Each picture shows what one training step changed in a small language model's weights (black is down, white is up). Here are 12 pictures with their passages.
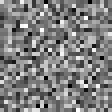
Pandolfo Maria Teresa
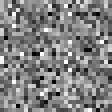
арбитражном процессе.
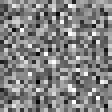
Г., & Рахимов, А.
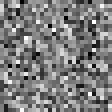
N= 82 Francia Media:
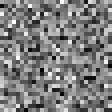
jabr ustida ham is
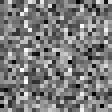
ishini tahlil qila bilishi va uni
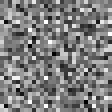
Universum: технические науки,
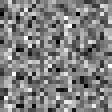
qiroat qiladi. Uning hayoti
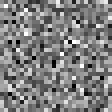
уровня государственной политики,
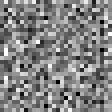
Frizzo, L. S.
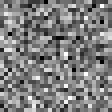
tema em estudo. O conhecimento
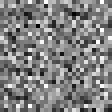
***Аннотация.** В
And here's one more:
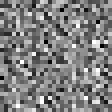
van ziekte of andere
